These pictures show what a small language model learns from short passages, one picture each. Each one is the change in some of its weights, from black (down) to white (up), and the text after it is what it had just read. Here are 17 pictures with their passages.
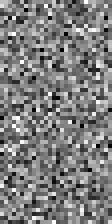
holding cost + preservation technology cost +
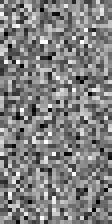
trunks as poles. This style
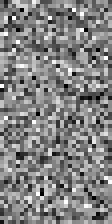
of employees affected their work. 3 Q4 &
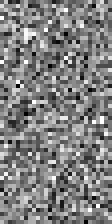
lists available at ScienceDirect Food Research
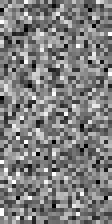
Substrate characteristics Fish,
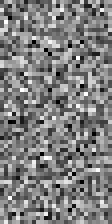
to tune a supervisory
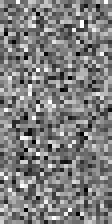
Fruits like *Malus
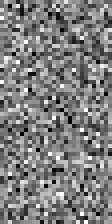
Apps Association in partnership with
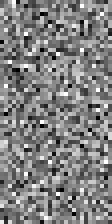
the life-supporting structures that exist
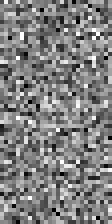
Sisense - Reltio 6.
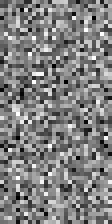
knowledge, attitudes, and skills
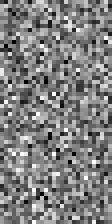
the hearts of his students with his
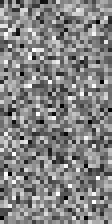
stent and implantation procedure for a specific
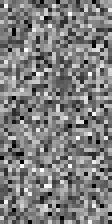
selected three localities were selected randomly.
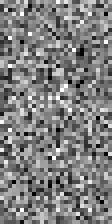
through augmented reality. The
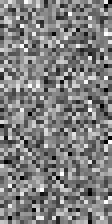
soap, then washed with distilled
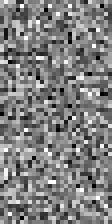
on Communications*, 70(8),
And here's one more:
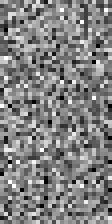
person, which are unique to a person for
